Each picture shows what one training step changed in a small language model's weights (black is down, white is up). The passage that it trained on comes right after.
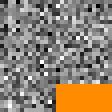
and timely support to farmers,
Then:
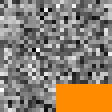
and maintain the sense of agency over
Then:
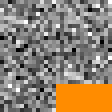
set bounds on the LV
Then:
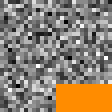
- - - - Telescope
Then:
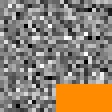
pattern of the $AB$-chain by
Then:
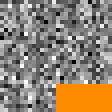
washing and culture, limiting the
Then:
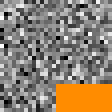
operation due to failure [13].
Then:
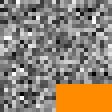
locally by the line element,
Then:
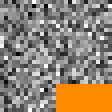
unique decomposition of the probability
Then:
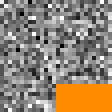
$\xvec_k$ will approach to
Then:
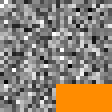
many of people by showing many different
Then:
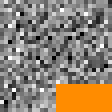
self-dual solution. For the
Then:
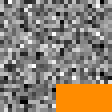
we study the effect of this new formulation
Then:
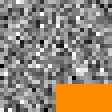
fitting parameters for steady-state
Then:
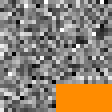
assigned to NCS bending have
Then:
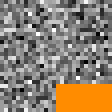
the observed non-dipole multiplet
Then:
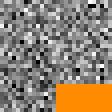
effectiveness of classroom training and
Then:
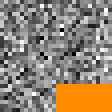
is tested by examining a form factor
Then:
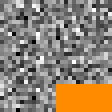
on the tension flange [1].
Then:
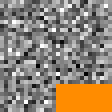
subset, at a defined time, and
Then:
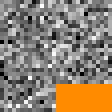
low energy effective model for U(1)
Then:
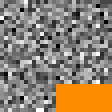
elements of learning which enable students to
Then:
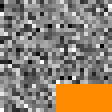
much larger work portfolio.
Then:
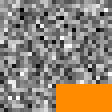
1,100 times the size. In case
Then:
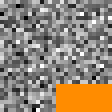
quantitative questionnaires and
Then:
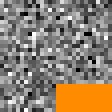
G_{\mbox {\tiny
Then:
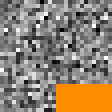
beyond the computational ability of classical
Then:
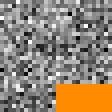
particle rotates in the magnetic field with
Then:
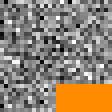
derivation of the conditions on the functions
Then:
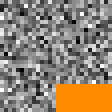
the Indian banking industry would
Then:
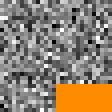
of SOD in groups of male
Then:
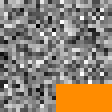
for 50 nodes, the first node dies
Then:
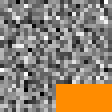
of deformed shape are shown figure 1
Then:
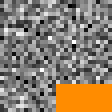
cerebral ischemia.
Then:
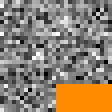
and possible only in very special cases
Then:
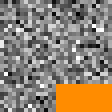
private properties can inadvertently be
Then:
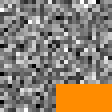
the Institute for Computational Physics, University
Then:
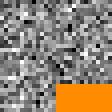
between Node and Gateway is
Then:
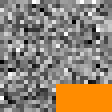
This method can be decomposed in
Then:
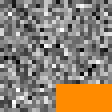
with a further delayed peak to
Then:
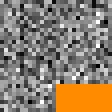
considers the different aspects related
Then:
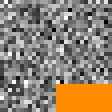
saving. Thanks to its
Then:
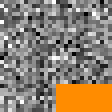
cognitive behavior therapy
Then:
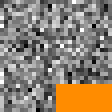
highly conductive and provide very fast electron
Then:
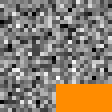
Dalitz plot. It is determined
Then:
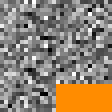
sequence alignment (MSA)
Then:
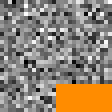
to more complex effects, including vortex
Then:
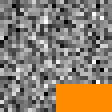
as an ornamental plant in
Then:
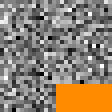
(SPARC) are accurately
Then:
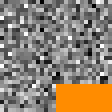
as denying him to play,
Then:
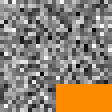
the pixel values at the two images
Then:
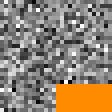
should: 6. Encourage
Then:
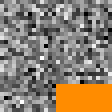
Depression is most common in women
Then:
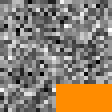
I spent a week in
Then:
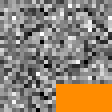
the LRS region obtained for
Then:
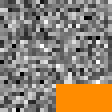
m-sided square. Each
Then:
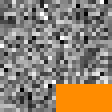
signals 1 EEG signals
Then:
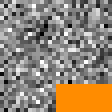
board ranks and the number of
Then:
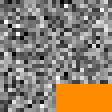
delay time. This highlights the
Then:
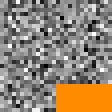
combines openly accessible platform components with
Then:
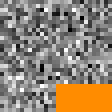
chi-square and correlation tests
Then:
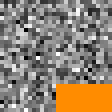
report date and version:
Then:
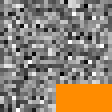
its axis. The accuracy of the obtained surface
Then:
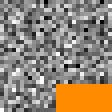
contemporary times. Regardless
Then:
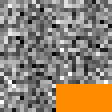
a GRB-BRO and with
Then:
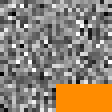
right panel: Distributions of the
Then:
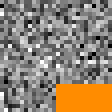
cisplatin with statistical difference.
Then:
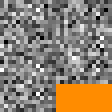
biogeochemical and biological time
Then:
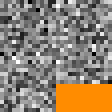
the intensity of exercise.
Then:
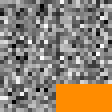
to confirm our results to use
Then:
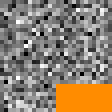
to comprehensively analyse
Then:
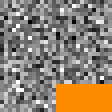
of $\O_S$-modules on
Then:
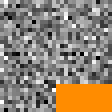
clearly responsible for us finding smaller
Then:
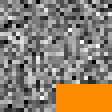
was observed in 72 (18%) of
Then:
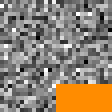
Wiles did not affect the computability of
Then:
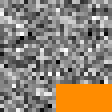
$\omega_g/Q$ for
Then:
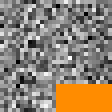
models contain new vector bosons,
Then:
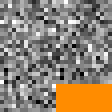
cell differentiation, and the regulation
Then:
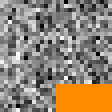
is not done so, the police
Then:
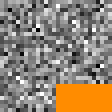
$N_{\text{sig}}$ does
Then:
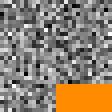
that are more resilient to climate
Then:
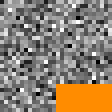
using the lack of absorption in the
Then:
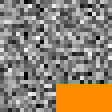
it is impossible to grow
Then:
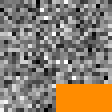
would have the contradiction
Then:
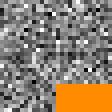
effects of the liquid on some
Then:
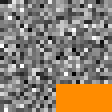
inconsistencies in the financial
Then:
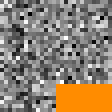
in which the present work could be extended.
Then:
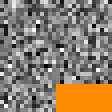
a plasma instrument
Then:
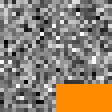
identity, by means of which this
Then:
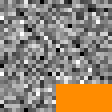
accuracy of the alignment and stacking
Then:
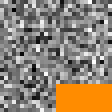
the plasmonic properties of
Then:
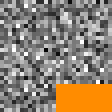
to speak, and to investigate
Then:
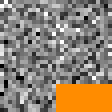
long winter night, from
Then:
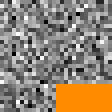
cylinder was seen as potentially
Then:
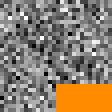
for the majority of vector database
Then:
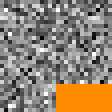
shifting to warmer condition but
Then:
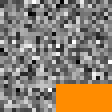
ring of meromorphic functions
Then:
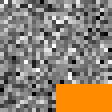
\eqref{noise1} and
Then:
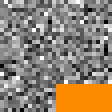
outflow in CRL\,618
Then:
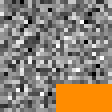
moderate subthreshold region is
